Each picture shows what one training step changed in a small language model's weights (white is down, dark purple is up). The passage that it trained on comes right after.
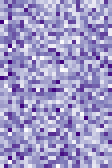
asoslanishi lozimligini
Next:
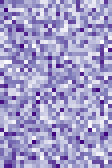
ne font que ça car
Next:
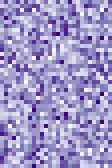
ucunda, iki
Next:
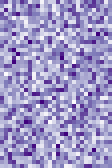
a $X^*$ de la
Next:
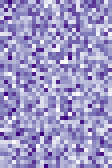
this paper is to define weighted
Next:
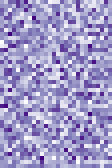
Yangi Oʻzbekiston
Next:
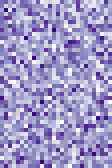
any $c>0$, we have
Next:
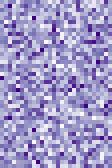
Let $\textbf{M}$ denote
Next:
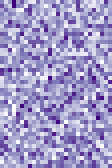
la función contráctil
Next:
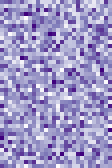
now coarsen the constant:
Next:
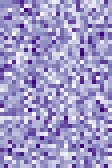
community, the typical time to
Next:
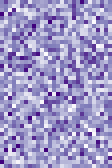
\eq where $\mf
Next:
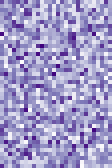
étude, nos différents
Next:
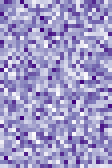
$W(1)$ has a natural
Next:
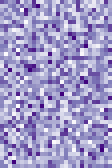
na literatura, utilizando-se de
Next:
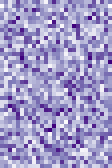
libro di Madrid del
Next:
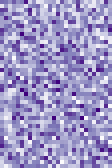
dvoch kategórií
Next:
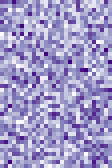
ammo portfelda
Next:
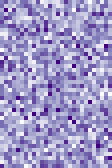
anyong *survey likert
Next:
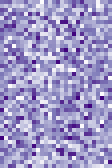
Açıklama Bu,
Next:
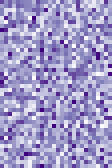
The most natural set up for the continuous
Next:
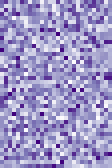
a geometric proof of this, but we
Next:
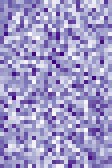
даних заходів. З
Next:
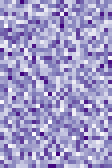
and hypothyroidism during
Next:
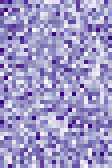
is defined as \begin{eqnarray*}
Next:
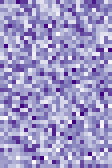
v) = 0 \implies
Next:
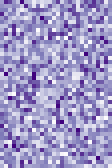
$n$. The concept of block
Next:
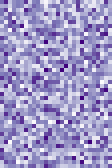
dikombinasikan dengan
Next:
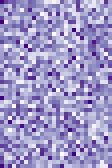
comes to the consumer in the first
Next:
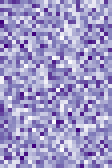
based on the $n$R
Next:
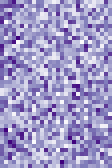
Церкви”⁵. У
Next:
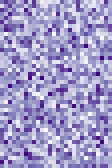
olfactive), mais aussi des
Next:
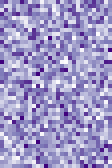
a szabadság
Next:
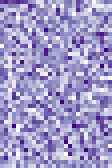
- Kelley, M.
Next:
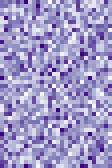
In particular, for which $s$
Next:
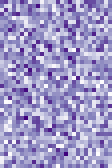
a BNCC e as necessidades
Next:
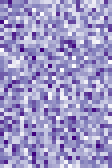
ikkinchi so'z
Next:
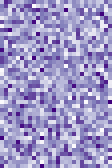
for the severe case show
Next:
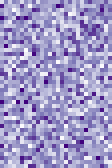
i drugih aktivnosti,
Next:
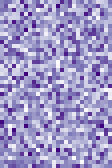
mürsel hadislerin
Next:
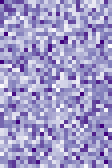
of fiber-preserving automorphisms
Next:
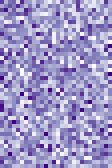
denote the class of all functions in
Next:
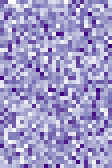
conditioned on no decision until
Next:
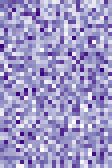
measures \begin{equation}
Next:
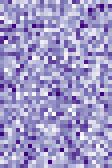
is even, then $\beta$ has
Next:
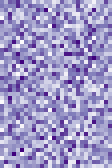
IN THE FAMILY.
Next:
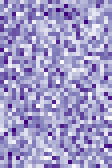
maktab. Pavlova
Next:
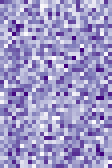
de voir l'obligation
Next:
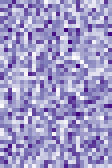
кучсиз турларга
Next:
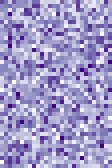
processo migratório para a
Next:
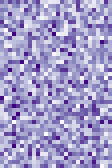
habitacional se liga a la
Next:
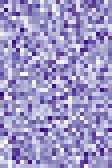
a polynomial $P \in
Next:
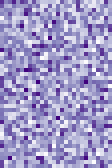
relaxations offer another
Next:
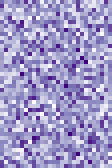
Marcus Vinícius de
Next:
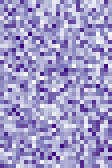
be much faster than the usual
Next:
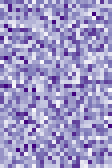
\end{equation} Choose
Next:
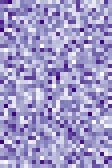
for the category of representations of
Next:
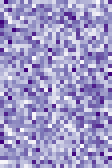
found so that all elements of
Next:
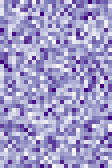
beneficio (la rentabilidad
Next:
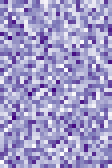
di modulare la distribuzione in
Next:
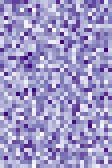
t) \end{equation} Equation
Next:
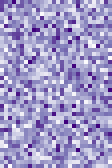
что Хивинское
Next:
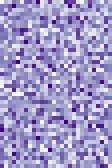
collocation r\'eduite
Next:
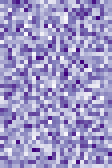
UM RELATO DE
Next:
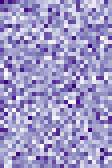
are reduced to an easy check.
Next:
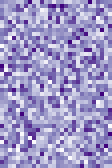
\ldots, n$ (in case
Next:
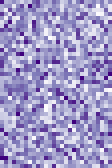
nu presupune faptul
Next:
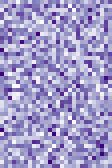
todo. De acordo com
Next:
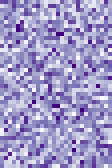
digestivo e inmunológico
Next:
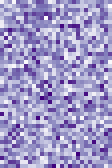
these teachers is urgent and
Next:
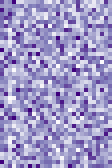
усули таклиф
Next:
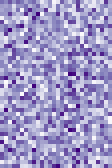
method of constructing such manifolds fails
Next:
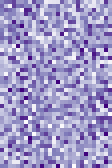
strengthens associativity
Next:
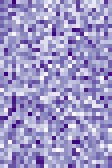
речи студентов
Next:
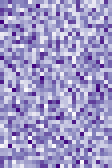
to get a lot of information about
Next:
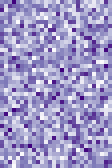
секции 3 сзади
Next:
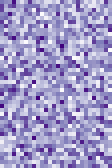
лозим. Калит
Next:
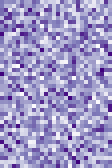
example of a non adequate
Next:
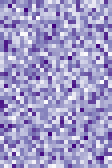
Now, for any 2-bridge
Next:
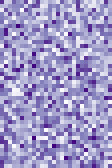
escasez del agua:
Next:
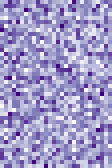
va jag' kabi yuz
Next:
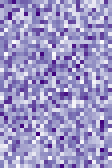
equations}. These fields are bounded as
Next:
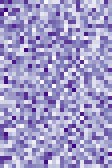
is the finite difference solution vector,
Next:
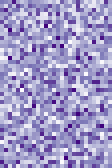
ҳужжатлар ва
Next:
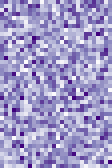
ahí para... pa,
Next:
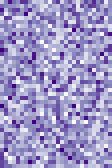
\Omega$ is a Lipschitz map,
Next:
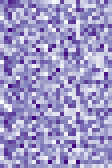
THE DEVELOPMENT
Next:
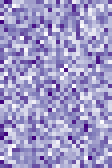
domain without fractures, we use
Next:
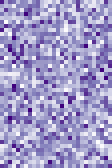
considerándose como disciplina
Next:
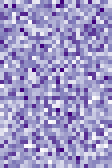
$i$-dimensional totally geodesic face
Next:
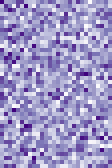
and 3.4). First of
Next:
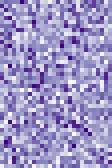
the fact that $|\overline{\nabla}
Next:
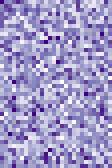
of the racks that your
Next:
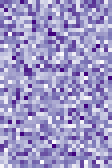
the sample {\em covariance matrix}
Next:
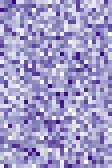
элон қилинган
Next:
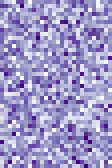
Agentschap voor de
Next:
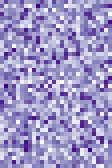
data. \smallskip (i) A
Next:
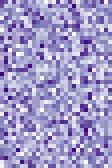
one. \begin{rem}
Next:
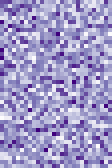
and clustering of bibliometric
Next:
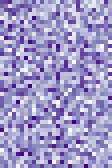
and the Hamiltonian
